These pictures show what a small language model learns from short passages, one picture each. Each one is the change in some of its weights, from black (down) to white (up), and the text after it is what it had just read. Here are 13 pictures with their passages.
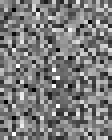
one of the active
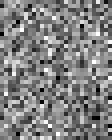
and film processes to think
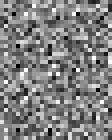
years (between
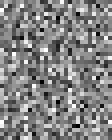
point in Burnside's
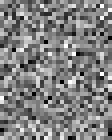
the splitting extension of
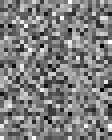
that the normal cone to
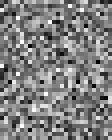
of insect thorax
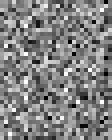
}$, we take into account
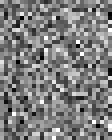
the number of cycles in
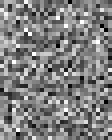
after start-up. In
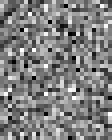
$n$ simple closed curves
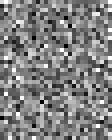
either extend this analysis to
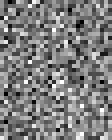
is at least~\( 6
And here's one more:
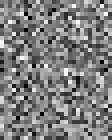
cited sources in
